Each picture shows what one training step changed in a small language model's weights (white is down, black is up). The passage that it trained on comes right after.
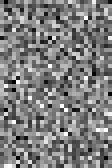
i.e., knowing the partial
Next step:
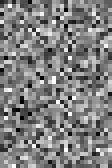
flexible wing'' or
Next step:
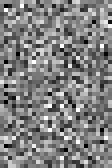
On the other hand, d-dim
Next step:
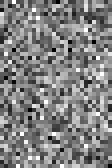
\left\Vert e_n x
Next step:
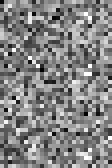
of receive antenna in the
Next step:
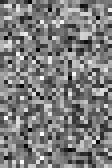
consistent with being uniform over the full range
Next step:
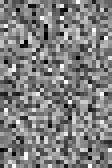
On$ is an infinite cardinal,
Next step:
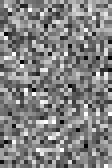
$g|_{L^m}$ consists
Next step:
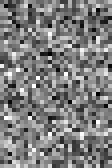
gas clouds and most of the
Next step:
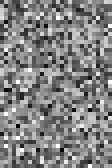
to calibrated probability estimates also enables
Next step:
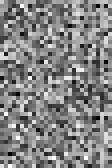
is the supertype of all
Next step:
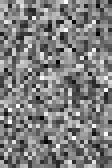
it is likely that the results would increase
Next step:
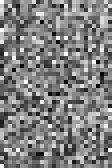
from the early 1870's to the
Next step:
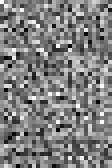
Let $x\in M$ be
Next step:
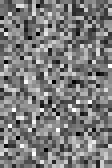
nesting conditions will open a gap
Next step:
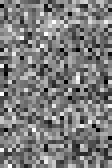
Bauman Moscow
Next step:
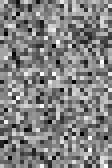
of such systems and improving our understanding
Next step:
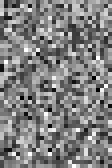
conditions are needed to ensure the uniqueness of
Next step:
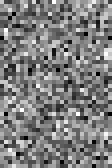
test masses, Heraeus
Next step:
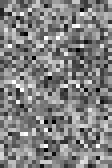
know its wavefunction has the form
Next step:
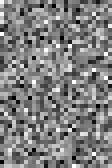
relates the quantity of money
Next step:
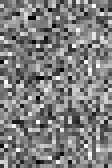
on $\mathbb{C}$, see
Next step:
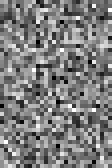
a new example. We still use a
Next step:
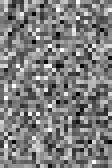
s per point. These data were analyzed
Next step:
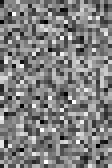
have, much like making connections on
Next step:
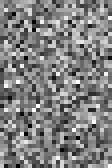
atoms form periodic chains along the
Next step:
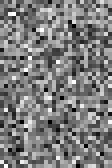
sequences of zeros and ones that are infinite
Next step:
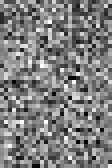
transport-information inequality, adapted
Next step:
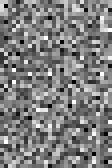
to understand because the generic form of
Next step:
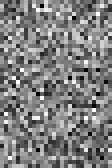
minimal programs for a universal computer,
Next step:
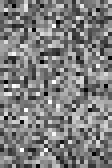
neutrino experiments may be sensitive to various
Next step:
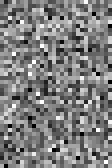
France\\ Email:
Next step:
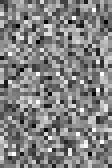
by optical pumping, and,
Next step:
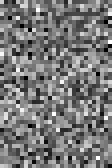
the sample radius $R$ at
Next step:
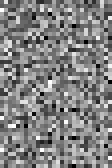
notion of co-representation of abelian
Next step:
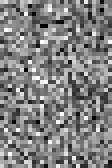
$U$ and $V$ as
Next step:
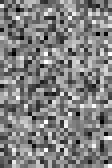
Quickstep module of the
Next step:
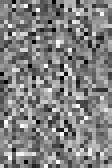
de $G$, dont
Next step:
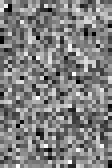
exceptional points that occurred in these computations
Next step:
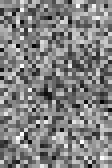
1$. In order to obtain such a
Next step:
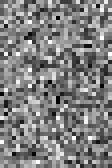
to one correspondence between qubit systems,
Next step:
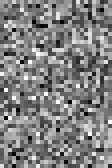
$a$ is defined by the identity
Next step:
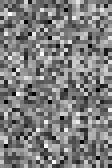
of Kondo screening have been observed
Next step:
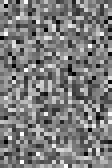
similarity across users and non-users
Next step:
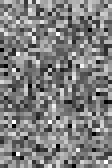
energy differences. Our study includes
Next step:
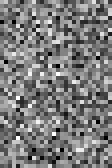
observer frame. Whenever a photon
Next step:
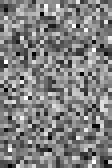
should be equal to the wetted
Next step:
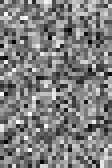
ratio larger than $-1$, and
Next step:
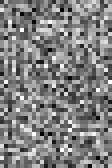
comodule Hilbert series combinatorics holds for
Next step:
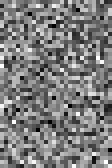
one should continue the shooting.
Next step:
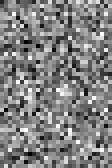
ground state under in-plane stress,
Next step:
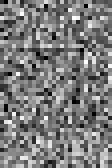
definite or (almost surely)
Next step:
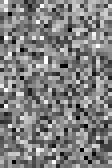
T}(\Gamma)$. In particular, the
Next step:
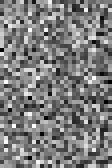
to masses greater than 1.4
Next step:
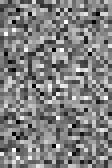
nonlinear system. Implementing the
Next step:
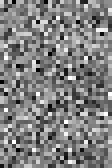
ngt e\es\
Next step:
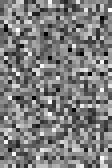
to various completions of algebraic or geometric
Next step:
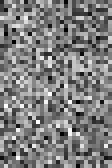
point-masses are in the
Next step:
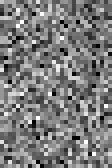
bits, and inserting them
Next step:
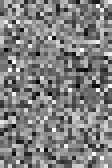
we look for an invariant subspace with the
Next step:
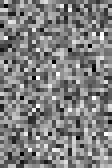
lines. At first sight, it
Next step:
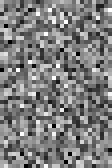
Weibull hazard is a
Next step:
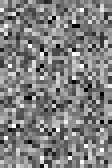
section of $\nu_f$ with
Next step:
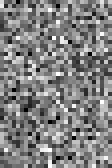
and relationships proposed by the
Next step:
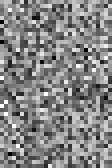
3 that we can take a regular
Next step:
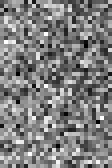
so their comparison isolates the effect of
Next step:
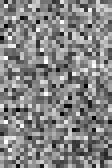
obtained in a similar way, considering the
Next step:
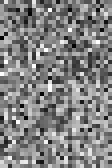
Eulerian variations (at fixed Eulerian
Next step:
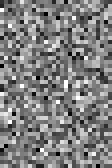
The \emph{edge zeta
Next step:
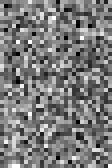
two gluons hadronize into light
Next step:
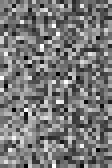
black hole scenarios is a singularity
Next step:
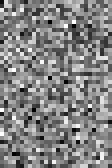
then there exists a partition of
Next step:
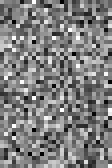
lower magnetisation. %:
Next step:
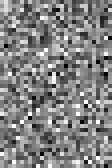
R. Ruckl and D.
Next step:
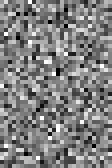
curves shown in Fig.~1 of the
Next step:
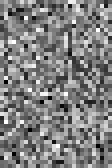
%holds, we only need to
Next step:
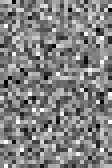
For this, it suffices to follow one
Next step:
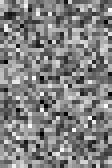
the effect of both coupling terms (SO
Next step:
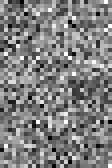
part of public transportation.
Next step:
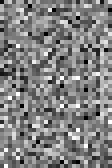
e) Zero-field SDEs
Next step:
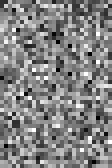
assume an ideal model. Such
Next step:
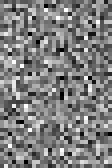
Personnel Using Passive
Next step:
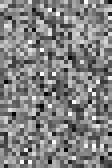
between gas (top) and dust
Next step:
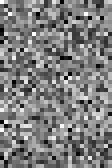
find that the de Haas-van
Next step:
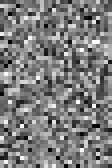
lie within the separatrix and
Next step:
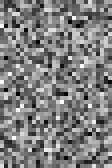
which dominates over baryonic matter,
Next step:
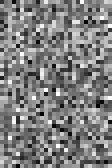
our 1D simulation. The solid lines
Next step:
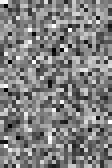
applicable to systems with both
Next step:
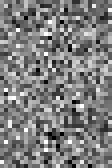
a little bit, indeed, we have
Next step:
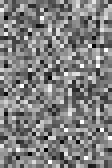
frame is the \emph{network
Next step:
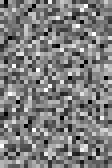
Center of Liguria
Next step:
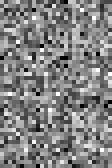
the standard Courant algebroid of Example
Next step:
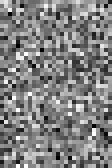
By cyclic symmetry in the variables
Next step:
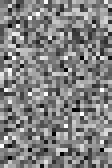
the article} This article is
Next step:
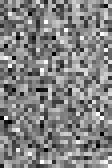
The data can be explained most easily as
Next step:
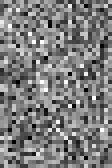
and $k = n$ (number
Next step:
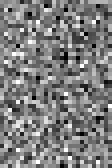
nanoribbon. (d)
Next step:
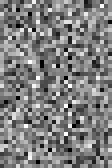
thermal freeze out. Consider a fermion
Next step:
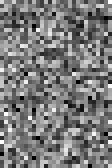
Higgs boson decays, the combination of measurements
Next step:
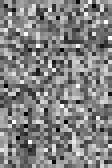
a $\cK(n)$-invariant
